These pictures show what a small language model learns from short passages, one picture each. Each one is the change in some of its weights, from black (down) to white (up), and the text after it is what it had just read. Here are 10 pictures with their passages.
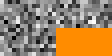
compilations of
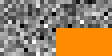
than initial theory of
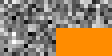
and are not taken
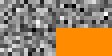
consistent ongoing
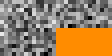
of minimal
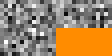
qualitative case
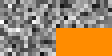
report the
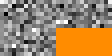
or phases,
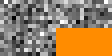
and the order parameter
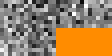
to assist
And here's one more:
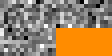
are to be observed
